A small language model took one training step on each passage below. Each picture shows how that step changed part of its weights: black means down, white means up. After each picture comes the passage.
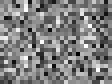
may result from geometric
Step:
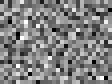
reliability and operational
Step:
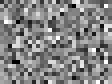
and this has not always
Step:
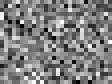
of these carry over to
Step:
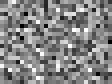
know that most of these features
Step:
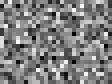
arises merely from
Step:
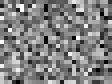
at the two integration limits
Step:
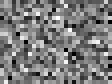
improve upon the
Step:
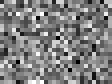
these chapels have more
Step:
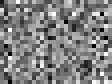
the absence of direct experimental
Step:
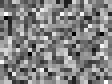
in the opposite
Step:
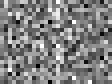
groups to measure hard
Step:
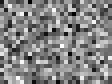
to view it from
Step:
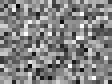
extended with subtrees
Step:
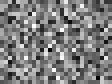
value of the circular velocity
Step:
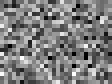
This last is related to
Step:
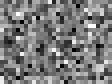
we will modify our results
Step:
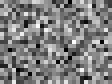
the resulting Luttinger
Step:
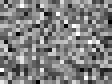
$x = z$, then
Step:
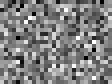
decrease also), but the
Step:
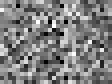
to infer initial state properties with
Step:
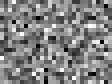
the southeastern
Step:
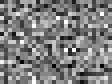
analysis. Specifically,
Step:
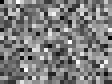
Hence, this approach allows
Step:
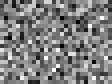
parts of this paper. We
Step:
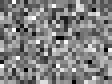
minimum distance between the new
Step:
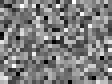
order to progressively
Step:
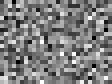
nonlinear boundary-value problem
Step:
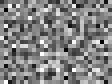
the steady flux.
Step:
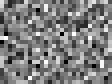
We further showed how a
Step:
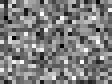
& Out-domain
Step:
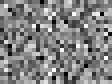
the calculation of the system's
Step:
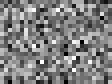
of the experiment; they may also
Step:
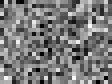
strain rate. We
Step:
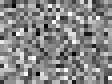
where the main maximum is
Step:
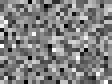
C need to satisfy
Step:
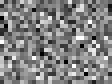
subsampling and larger
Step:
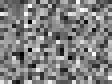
says that the shape
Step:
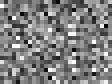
inefficient and therefore
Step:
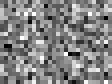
uncertainties in the
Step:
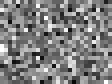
equal to the product of
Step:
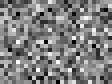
the conflict between local
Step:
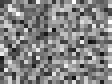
to save space we shall
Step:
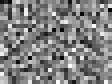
to the ``typical''
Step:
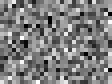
construct a dynamic distribution
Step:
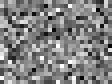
to occur in the ring
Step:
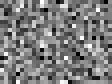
between energy equities in a
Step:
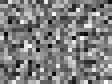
block diagram of the proposed
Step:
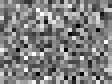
as a result of the nuclear
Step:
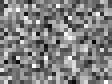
in the normal state but are
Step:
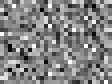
by writing the
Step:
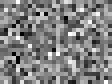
only for the test spin
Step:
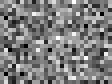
a strong consistency test
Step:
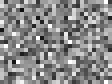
and taking the maximum of
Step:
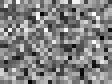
temperature of an amplification
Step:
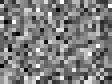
a clear correlation with the
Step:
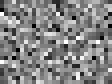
evolutionary routes of the
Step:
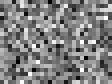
of treated observations,
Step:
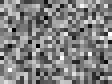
It also agrees with the
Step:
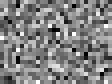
$N_{ab}$ leads
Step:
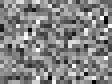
but zero insertion and
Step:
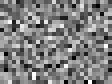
are presented. The $\gamma
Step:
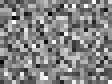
of the collision $\vec
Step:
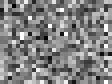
integrating the stellar
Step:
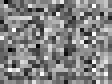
large cutoff scales
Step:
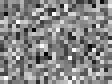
\leq M \leq 6$
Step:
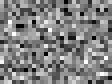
continuing debate in
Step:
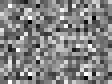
Maxwellian, but
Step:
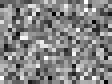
plot of energy loss
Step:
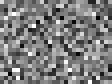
intensity distributions obtained
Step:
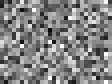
and the $B_{\alpha
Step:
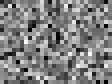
regime, that strings can
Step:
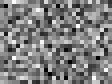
obtain temperature scan at a
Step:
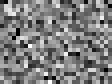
tensor in the linearized
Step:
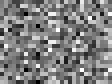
of the HB in M4
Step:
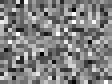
-- were studied in the
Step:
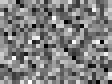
the big bang is
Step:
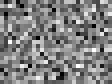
film of uniform
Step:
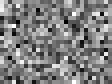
the third part of
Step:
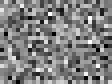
$\sigma$, the equality
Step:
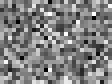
mixed \fetw~and
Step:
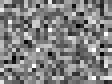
that this strategy is
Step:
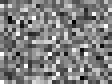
by fitting the analytical results
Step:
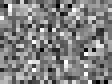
expectation value depending on
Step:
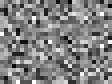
$\lambda$ in Ref.
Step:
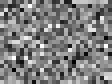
small pellets. The
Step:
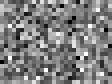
million students,
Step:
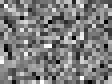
line (green)
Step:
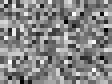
the constrained region determines
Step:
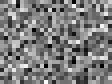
supersymmetry. We
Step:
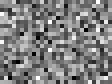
ambiguity which
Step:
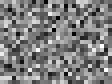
to inertia.
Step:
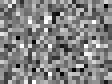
simulation of unmodified
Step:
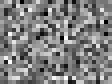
be formed. Of
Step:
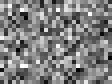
contained similar features to
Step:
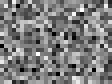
not yet investigated
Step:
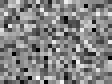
only that of the subgroup
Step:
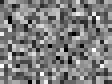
a statistical approach in order
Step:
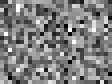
the space weather activity
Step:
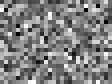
$t$ enables the
